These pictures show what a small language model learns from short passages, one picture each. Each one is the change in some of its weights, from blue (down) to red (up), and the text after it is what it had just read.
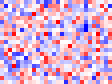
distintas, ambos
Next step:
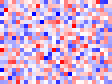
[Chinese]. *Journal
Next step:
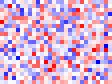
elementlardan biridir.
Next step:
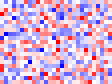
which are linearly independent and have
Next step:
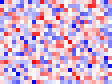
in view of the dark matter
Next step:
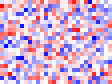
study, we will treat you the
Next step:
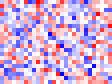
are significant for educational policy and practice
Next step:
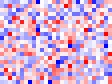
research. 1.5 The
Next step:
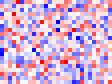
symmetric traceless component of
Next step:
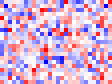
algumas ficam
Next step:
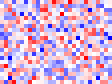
transmittance measurements several pressure
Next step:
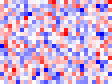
how each of the phase transition
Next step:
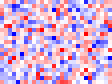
for both initial conditions A and
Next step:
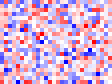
yohud hukmi
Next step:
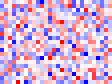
Medical Laboratory Space /
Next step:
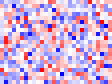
have come from. The balance
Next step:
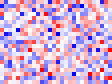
not only determined by the functionality
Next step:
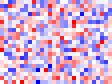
без отвлечения
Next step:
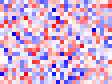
The density changes from some finite value
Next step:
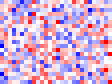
models and return the results of the
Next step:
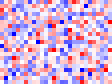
for all possible values of the
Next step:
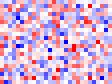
чтобы связать
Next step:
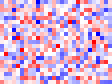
big circumference, but
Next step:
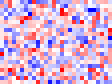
dynamics in optical lattices. For
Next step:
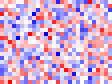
Ga sites for growth on
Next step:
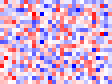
Asos: OAK
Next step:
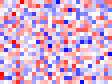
B}\ }\textbf {\bibinfo
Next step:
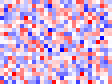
the generality, as the
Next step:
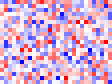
a mental disorder condition that must
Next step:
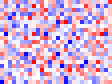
y la comunicación. Los
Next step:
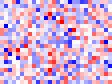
p_i -s are
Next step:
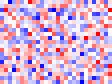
scope under Article 10 §
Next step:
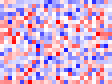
2 2 2 Colaboradores
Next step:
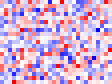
fiber fragmentation tests have indicated a
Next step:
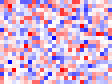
cell mathematical model. The real
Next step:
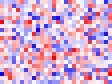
sectors a constant weight factor should
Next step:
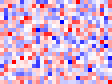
initial derivation. Consider a
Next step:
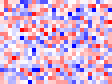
massive computational requirements for implementing simulations
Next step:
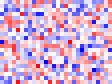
gestational age (GA),
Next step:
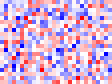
one. This implies a unified
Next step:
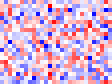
be developed for analysing the
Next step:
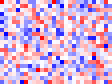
sociales y culturales. En
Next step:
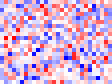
parasites per μL of
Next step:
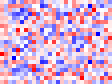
симулякров в
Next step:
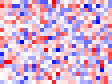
collision of the two stars which lead
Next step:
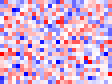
J Exp Biol.*
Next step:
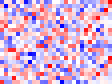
valorar otras variables
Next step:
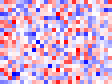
output signal is taken at a
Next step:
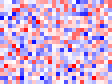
robustness under alternative weights that
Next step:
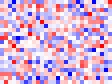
modes can be gauged
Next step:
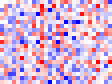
transformadora bajo la
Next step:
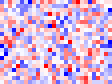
into account the fact that maximizing
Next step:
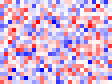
haberse vuelto
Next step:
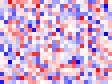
the data span. A
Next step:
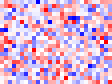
airbags. The main
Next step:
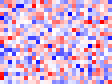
to monitor the behavior of market participants
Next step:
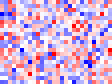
[16]. In all cases,
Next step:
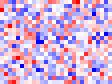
we find the Fermi-LAT
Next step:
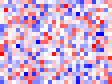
patients with clinically suspected
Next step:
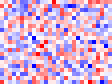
galaxies in the field, Fig.
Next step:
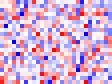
(372 centros de
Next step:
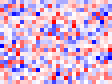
минг тонна
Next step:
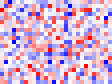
для українського
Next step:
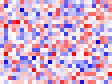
o Rio Anil; a
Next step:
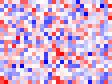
Department of Banking &
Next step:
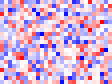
grado di permettere
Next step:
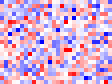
the HiRes-I average
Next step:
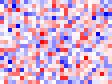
$\dot m$ {\it upper
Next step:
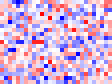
know the exact town they are
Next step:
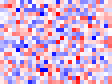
reaches a mature commercial
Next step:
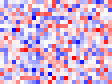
Target-vector meson
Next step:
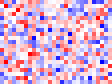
features of obtained ligand
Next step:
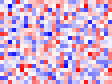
retour sinon le
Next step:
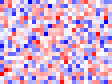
of Mashhad.
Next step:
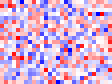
To guide this present study,
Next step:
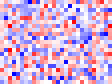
line and the stable L region is
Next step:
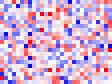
with $p_s' =
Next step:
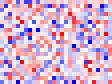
loss for noiseless
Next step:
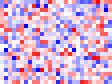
y el impacto positivo
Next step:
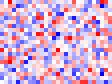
on the actual consumption of basic resources
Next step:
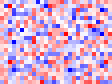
лишения приемных
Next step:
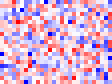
Commission Report*, India,
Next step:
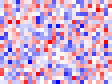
la gestión del talento
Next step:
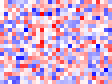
tota l'àrea
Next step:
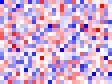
in order to monitor the blood
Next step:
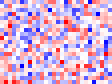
share the same BAO
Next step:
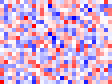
the specific matter at hand. Our
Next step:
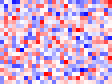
depth across a single chip.
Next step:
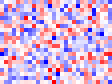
the cost of executing the
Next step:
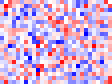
target for the medical management of
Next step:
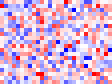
programa para que seja
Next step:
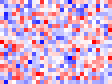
which serves as a charge
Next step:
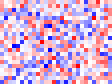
see, this level is linked to
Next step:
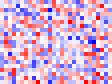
three replications in 2011.
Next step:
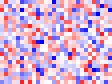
EM ESTRELA
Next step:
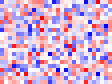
inherent in *P.
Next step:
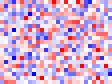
this baseline assumes that ground
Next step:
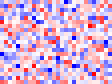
the study population: Table 10:
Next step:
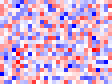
are personalized, by adding
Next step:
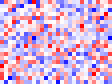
moulds and dies for operations
